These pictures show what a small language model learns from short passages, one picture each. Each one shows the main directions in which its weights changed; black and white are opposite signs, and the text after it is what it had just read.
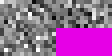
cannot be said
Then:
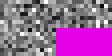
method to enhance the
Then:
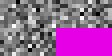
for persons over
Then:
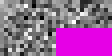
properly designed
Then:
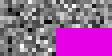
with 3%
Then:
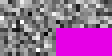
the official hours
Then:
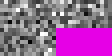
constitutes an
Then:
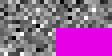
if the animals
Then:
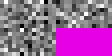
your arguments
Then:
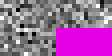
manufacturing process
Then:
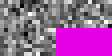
recent years, significant
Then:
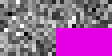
equipment from the
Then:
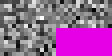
were extracted with
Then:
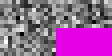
place of the
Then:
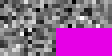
fossae and
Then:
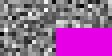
instrument. A
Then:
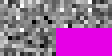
20 years before the
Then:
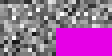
Reptiles and
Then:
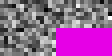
life and the
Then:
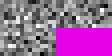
The plan is
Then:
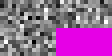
compete not only
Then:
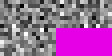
groups were given a
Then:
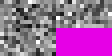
Data Engine
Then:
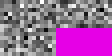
others groups) prepared
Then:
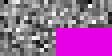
transition economies
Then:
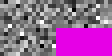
participatory design and
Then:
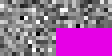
CRPs to
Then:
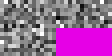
a formality,
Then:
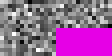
make handicraft
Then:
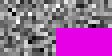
contributes to
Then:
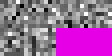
Materials and
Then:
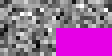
path, the effect
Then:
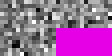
and amorphous
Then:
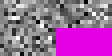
layer thickness +
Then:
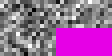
different behaviors for
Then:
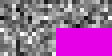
hydroxide in
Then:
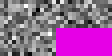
STEM learning
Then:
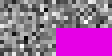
for some students.
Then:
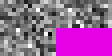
trade in
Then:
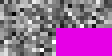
many dimensions at
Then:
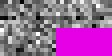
the sample was
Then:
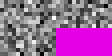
his sleep
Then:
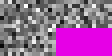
by generating
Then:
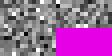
parties without
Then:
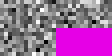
sequencing data
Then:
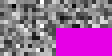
in contact with
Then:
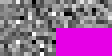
has successfully developed
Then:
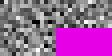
Malaysian population
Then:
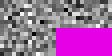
causes. The
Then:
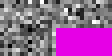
higher propensity
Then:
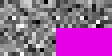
how this perception
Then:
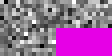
constraints. In
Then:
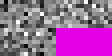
poets as
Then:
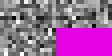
survey was conducted at
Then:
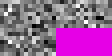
after consuming 30
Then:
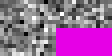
ICP class of
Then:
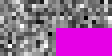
Final check
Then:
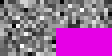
population. There are
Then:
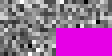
the Italian
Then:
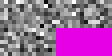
to form the
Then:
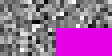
growing realisation
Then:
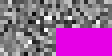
corrosion the
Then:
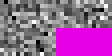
If the previous condition
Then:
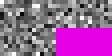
government, in an
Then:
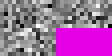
snow distribution can be
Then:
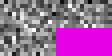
Parameters of
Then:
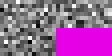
interesting insights
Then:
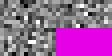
World Health
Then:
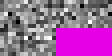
and it is
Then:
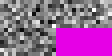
the current rainy
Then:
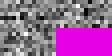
was given by
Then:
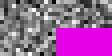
of wheat
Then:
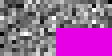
help tackle
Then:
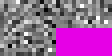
competing financial
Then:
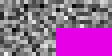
question a major
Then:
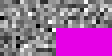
edge AI
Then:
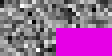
challenges identified in their
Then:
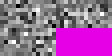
since it is critical
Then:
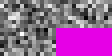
behaviors and the
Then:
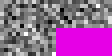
result obtained by the
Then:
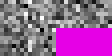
the steady
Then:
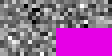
Due to its
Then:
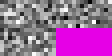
Coding Analysis
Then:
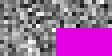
Bengal Education
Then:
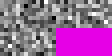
integration of a
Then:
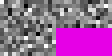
growth restriction
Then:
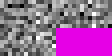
reduced, along with
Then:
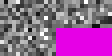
values level down between
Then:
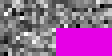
be contrary
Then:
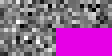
used for those metal
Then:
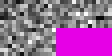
In the cluster
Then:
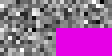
to us, this
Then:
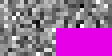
Figure 8:
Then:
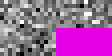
difficult problems if I
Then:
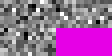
post-test as
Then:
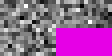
route of
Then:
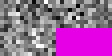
times that she has
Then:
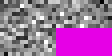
absorption due to
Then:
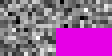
is present in
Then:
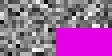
to the conditions of
